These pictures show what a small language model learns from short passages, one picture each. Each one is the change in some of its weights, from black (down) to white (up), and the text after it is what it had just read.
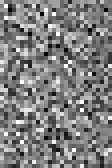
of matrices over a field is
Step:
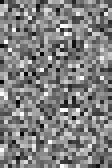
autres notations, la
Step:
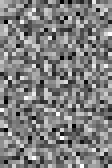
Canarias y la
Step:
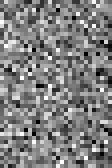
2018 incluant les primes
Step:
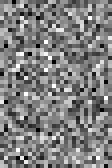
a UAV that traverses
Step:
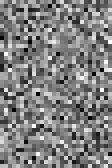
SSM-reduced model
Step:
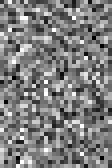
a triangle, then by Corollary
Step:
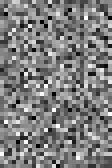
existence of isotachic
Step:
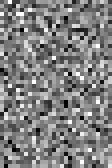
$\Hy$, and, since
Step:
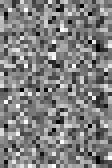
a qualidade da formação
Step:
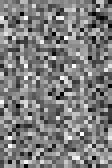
a free edge. It follows that
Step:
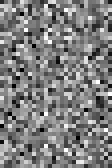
on a generic subdomain
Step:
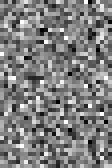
with an increase in the number
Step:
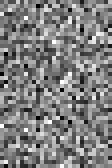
saqlash ombori
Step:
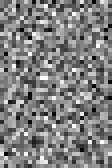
demand higher order temporal regularity
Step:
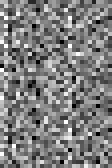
foydalanish mahsulotni
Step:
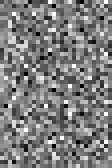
be estimated separately.
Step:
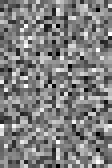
Our purpose is to verify
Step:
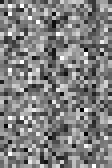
abandon the system before
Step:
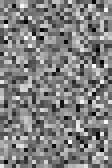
the reduction. We will use this
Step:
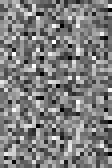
yazarın sadece
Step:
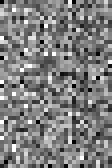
i en periode på
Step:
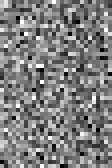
formação. A porosidade
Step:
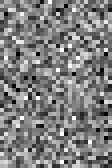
passivos e transparentes
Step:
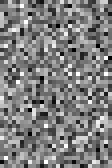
2-group as an object in
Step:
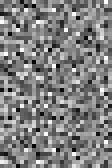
dados nas suas componentes de
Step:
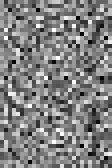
$\km$ increases.
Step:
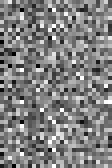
деб аталади
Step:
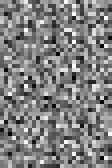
kuchlariga bo'lgan
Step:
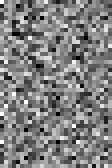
инновационной экономики и
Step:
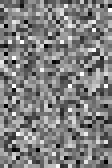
function and polylogs.
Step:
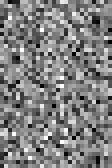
\noindent We denote the continuous linear
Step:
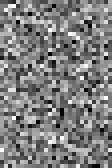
is noted that the results obtained
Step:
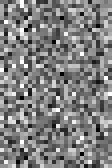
can be viewed as a
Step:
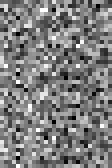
statement, for example, is
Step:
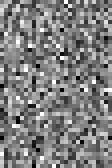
the benefit of including
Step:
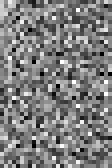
preceding argument, it suffices
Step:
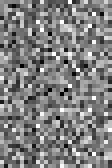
зброя проти
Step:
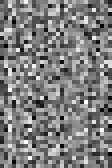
the asymptotic convergence factor of the
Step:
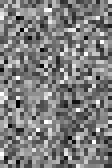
holati yaxshi,
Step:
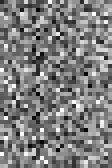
eng muhim agrotexnik
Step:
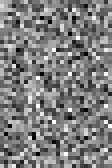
власти, уровня
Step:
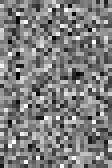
hacer un libro, era
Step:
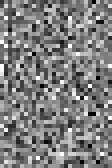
non mahsulotlari
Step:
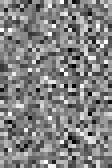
Филологические науки.
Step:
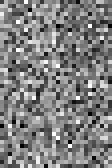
visual diagram formulas of the type
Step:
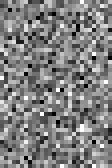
celles fournies par
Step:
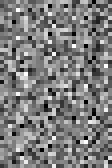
Hermitian dual is defined by
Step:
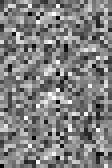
and measures that influence the
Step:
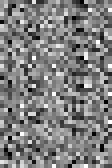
agosto de 2021. Disponível
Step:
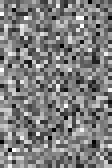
can be described by the explicit matrices
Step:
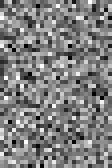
shekem izertlew
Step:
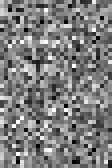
solteras, es posible
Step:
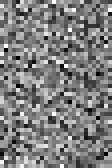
becomes a topological ring. If the
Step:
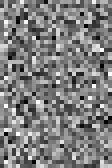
R$ be the function to be
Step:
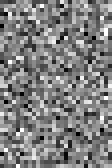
cases, the Chern connection which
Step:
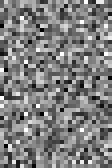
less than $N$, while the
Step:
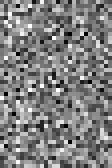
Proofs of the corresponding lower bounds
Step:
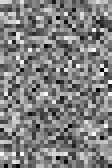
and for strengthening public
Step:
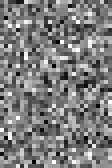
w)$ is non--zero if
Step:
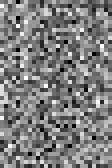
is optimal in the sense that,
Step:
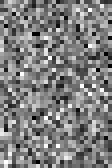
vários corredores dentro e
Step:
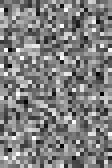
terpenuhi maka
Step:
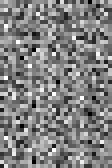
ҳал қилинишида
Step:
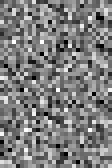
a grande diferença entre
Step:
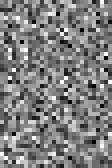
connection between the $u$-operator
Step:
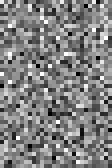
on the left-hand side are
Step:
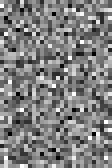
a Bol groupoid can be constructed using
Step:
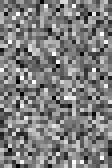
um dos movimentos mais
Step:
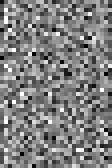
the singletons consisting of
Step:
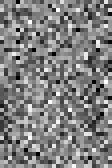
non-neighbours in
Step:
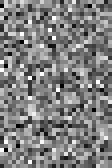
result}\label{section two}
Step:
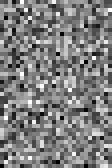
to a comparative analysis of the
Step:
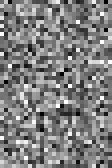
yosh davlatlardan biri
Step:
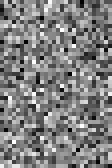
$g\in G$, the
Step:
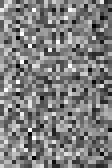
merging block}. For
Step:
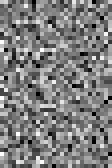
ва ташкилотларни
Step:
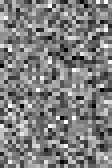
double points} as only singularities.
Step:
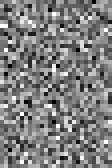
section we give a number of graphs
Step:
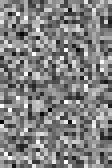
ega bo'lib, ular
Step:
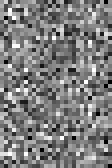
USARB sînt
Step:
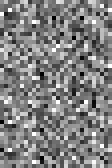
xar xil mashina
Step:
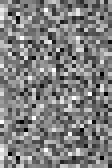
fool, without reason,
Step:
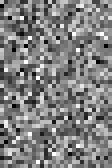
как лечебных, так
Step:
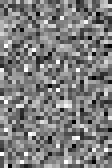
geração de informação útil
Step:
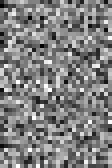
\le L \le K$.
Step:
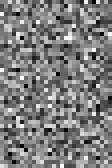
and create more or less similar
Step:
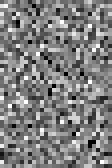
на наявність значного
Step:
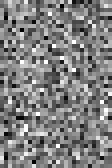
setting. In the deterministic case
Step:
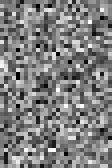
$$ As both limits exist,
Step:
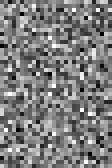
a discrete group and concentrate
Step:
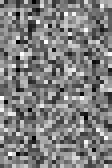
provide a very large class of models
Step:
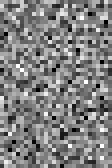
directions. 18 knots
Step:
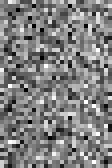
mansub she’rlardagi
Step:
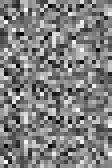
a pesquisa objetiva apreender
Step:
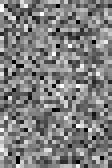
platforms, implementation
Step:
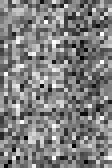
*mimesis* di
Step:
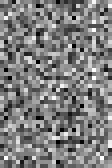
yetuk manaviyatli
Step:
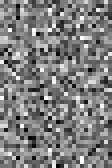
where we prove known (Theorems
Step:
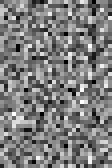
lows also occur in
